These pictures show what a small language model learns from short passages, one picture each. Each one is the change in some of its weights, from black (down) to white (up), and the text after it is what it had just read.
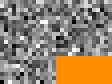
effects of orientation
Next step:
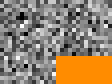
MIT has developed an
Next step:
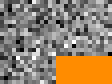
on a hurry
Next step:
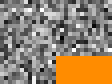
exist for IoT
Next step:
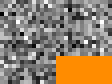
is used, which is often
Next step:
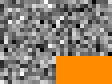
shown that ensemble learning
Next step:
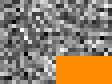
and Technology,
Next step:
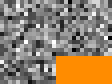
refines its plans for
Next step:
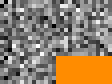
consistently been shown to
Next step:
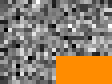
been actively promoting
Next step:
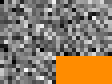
and so on. We can
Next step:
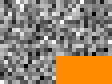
LAW AND
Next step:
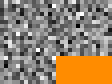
word on some set of
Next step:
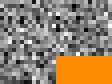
the bladder in
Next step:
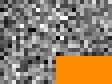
to their academic
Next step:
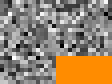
TA Call 2:
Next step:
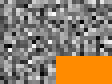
receptor expression,
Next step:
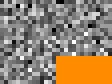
increasing the export potential of
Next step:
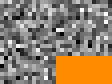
have good contact with a
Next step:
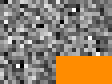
the lowest value was
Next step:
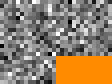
spatial (as well
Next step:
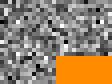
projects (29%) are
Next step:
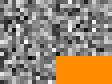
them modern knowledge in the
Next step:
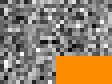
management practices. She is
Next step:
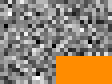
the complete development of the
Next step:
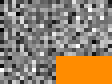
In the second experiment on the
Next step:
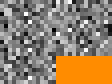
research study also indicated that
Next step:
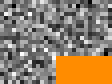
used for daily life
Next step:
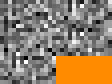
linked to a
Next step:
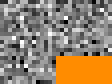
the conclusion that patients are
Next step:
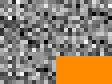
[6], the transfer
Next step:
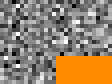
the content of boric
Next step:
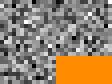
formal procedures.
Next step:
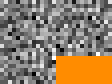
and compliance with
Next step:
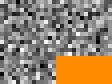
of a compensatory
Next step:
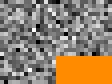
on the output layer
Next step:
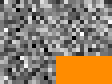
science and education, and
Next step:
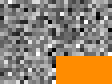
required details for
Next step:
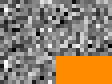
management practices and how to
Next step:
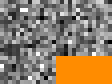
not confirmed,
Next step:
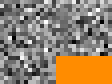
is commonplace that,
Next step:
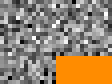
the treated fibre
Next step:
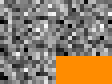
internet delivery
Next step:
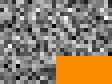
their managers.
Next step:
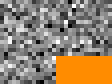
the time the victim
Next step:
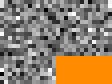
straight bladed
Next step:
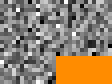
predictions obtained for these
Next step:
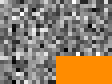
perpendicular to
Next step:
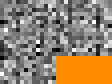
decision support system in the
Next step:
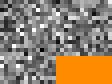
to the development of a
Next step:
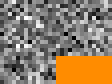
and virtual reality
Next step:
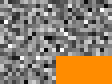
Mistry, D.
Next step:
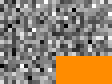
well clinic. Table
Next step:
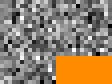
In addition, teachers have also
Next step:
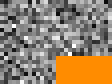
for eDNA and
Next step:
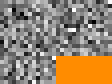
is addressed. The paper
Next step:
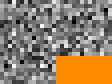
much as 10 m.
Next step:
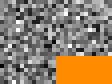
the corresponding author
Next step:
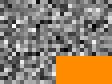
accurate RCS
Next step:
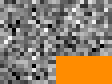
currently impossible.
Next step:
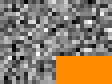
placed in an
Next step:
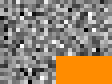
p_H of the
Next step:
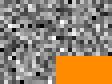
from King Khalid
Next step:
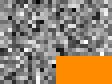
be walked
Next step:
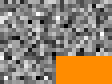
- Allow merging
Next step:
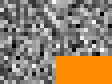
any ism, and like
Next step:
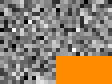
research group at NASA
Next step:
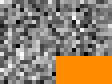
underscore the
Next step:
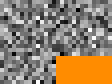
syndrome and
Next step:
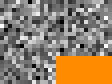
labor demand.
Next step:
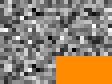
by the interaction of
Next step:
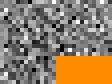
markets, especially
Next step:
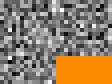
are uterine
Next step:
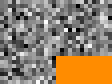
is an excellent
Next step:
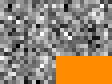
Open Science and
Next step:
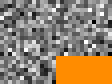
with the fungal
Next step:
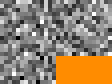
author declares
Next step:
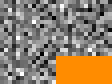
volatile fraction
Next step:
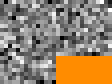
at the JLN
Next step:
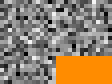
random distributions
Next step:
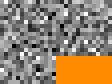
the grating in the
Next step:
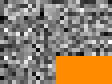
years started from
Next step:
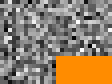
applications at any and all
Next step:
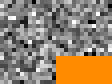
of P-wave
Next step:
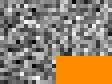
defined by the roles
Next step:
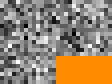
Bahir Dar
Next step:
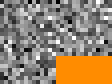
across all asset classes
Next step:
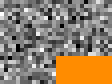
in Russian).
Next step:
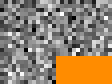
ecosystem services flows;
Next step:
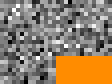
for margins,
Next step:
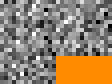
Techniques Not
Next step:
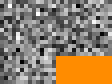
Possible differences may
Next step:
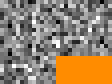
- Collagen
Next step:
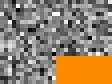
replications. The
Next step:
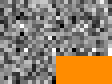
has reached its
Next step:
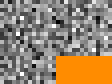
authors declare no
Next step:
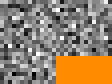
whole brain.
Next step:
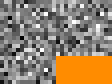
under review aligned with
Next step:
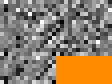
also exchange of
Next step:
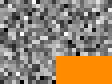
of the LHTES
